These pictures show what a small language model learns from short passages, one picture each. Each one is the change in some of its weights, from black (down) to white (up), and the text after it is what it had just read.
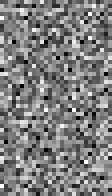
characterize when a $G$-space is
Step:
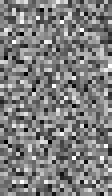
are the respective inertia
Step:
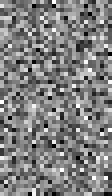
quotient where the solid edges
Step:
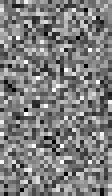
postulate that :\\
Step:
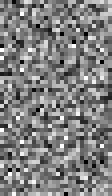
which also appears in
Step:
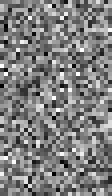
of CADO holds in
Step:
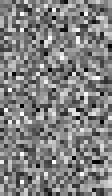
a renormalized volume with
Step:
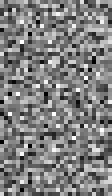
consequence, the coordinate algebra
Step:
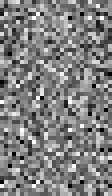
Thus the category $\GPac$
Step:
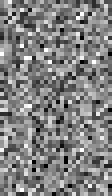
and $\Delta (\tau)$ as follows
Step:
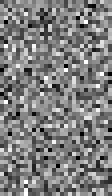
25th-order Fourier
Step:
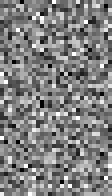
the Voronoi cell
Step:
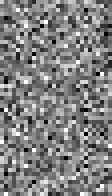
collaboration architecture
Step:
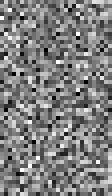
unsuited to, so we
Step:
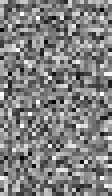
the quasi structures of
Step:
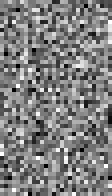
map $\gamma$ is the linear extension
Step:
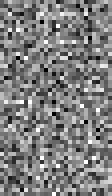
A. Sharp estimates in
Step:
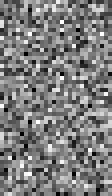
However, it is important
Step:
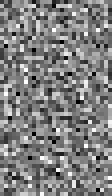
and degree bigger than 2
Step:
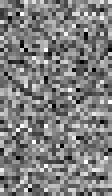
The first author acknowledges
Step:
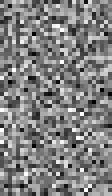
iterative heuristics often
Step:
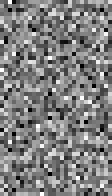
the ``globular star
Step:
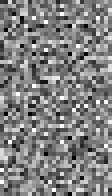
diagonal subgroup of $G$. Then
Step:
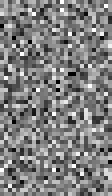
shape of the PDF.
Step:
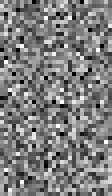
\MB{} game, and
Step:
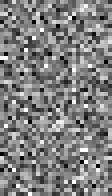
limit for $u^\varepsilon$ in the
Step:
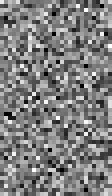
researches, for the
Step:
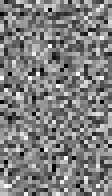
4 singular points. To have so
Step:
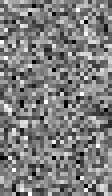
sectional curvature and $\Ieta
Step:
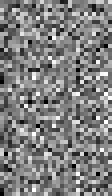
as the set of integral indefinite
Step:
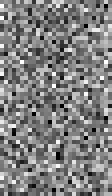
behavior at $-\infty$
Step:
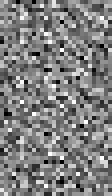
we always mean a
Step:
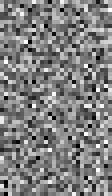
subgroup of infinite index by
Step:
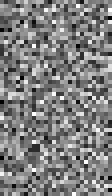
objective function obtained by any of the
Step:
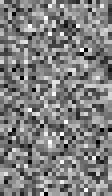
spaces and model operators} We denote by
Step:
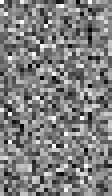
Markov decision
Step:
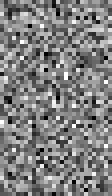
to the real number $\frac 12
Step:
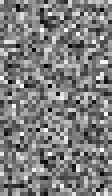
the perturbative solution of the
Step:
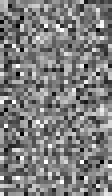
Environment and
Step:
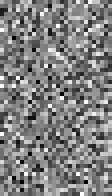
generate a Standard
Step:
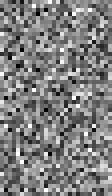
Thus, $$ \beta_0\cdot
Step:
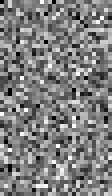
$\rho^t$, variable-structure
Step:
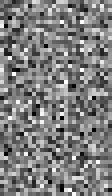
It is consistent that for any
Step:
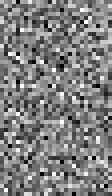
$r$ and positive integer
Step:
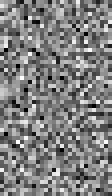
dimension~$d$ is the following.
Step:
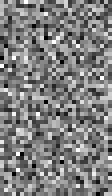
see that $\psi$ is surjective and
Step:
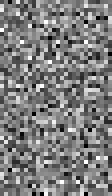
and Hamiltonian (for
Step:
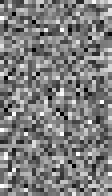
\] holds for every $x\in
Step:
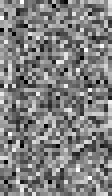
\det E_0\otimes
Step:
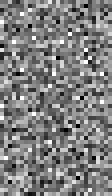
the `expected dimension' of the
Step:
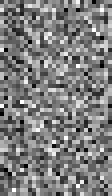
admissible control. For
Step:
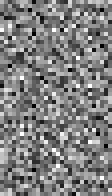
the LQ and the Mayer
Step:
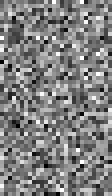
A \text{ for some $J
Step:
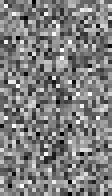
$p_1$ are the
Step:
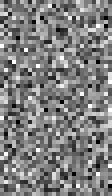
{G(f_\varepsilon ) -
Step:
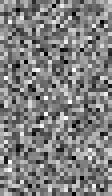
\Omega$ and $\sum_{x}
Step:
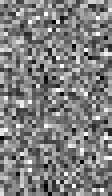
don't need $f$ to
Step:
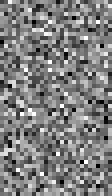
and $r$ odd we have
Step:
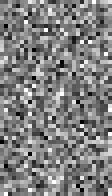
sequence for $(x,\sigma)$ and
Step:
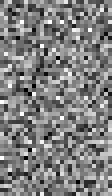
for the study is that zhou
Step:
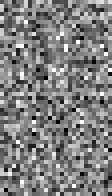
The character $\epsilon$ corresponds to the
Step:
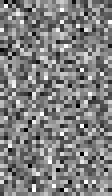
there are infinitely many {\it
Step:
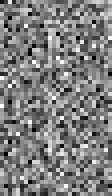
finite sequence of so-called {\em
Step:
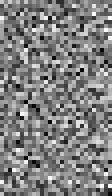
has a local analytic extension
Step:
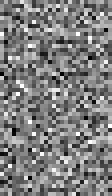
optimal convergence in the Darcy
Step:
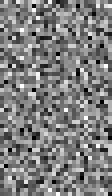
else (ii) $L
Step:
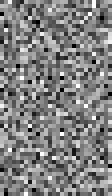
sequence is the one inducing the
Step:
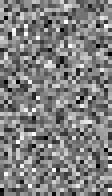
$\B_\lambda$ as a subgraph
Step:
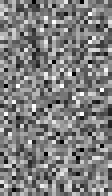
\infty$. For each $\nu \in
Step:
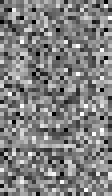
which have no connections with the
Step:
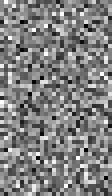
in \eqref{defrelaff}.
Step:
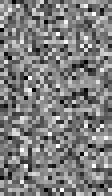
specific case we usually
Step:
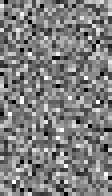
classification of attack
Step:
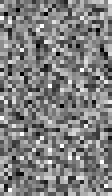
\Sigma (M)$ are different modulo
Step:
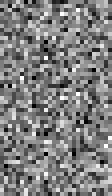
a copy $C_x$
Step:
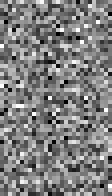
prominent edge detection
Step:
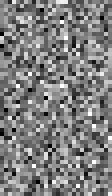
is $C\in\mathcal
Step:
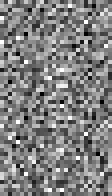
is in normal form. Since $w$
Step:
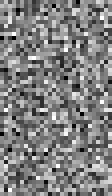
\alpha \in \Qbarre
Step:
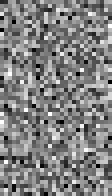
space $L^{\infty}$ of the
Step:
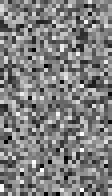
measure $\nu$ in this space there exists
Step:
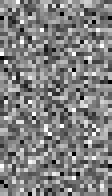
wonder if the something
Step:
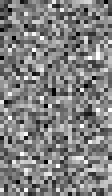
Special Issue:
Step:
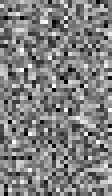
carefully respect the
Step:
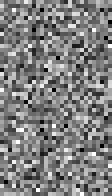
of the form $2T \times
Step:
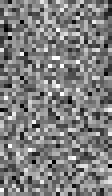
Indeed, for sufficiently
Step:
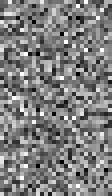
all data points are perturbed
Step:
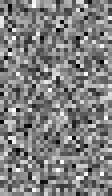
$R$ be a $n\times
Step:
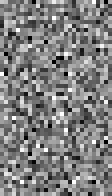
fiber $\wt C_s$
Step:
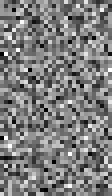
real phenomena, and then
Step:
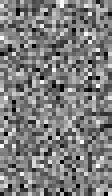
\beta+1 \end{matrix};
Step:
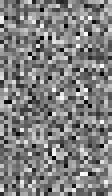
them: the backward
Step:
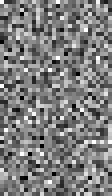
associative, unitaire et
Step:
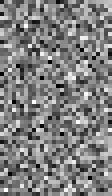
domain $D$ is sharp
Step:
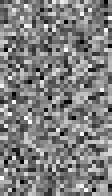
U_3 \keti{q
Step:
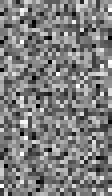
part follows by the definition of the
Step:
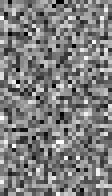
$\wt g$ of type
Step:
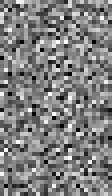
the largest possible value of
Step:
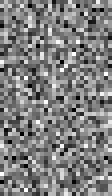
V.$ The boundary of $D$
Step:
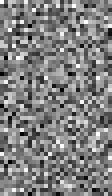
that many nonlinear time series
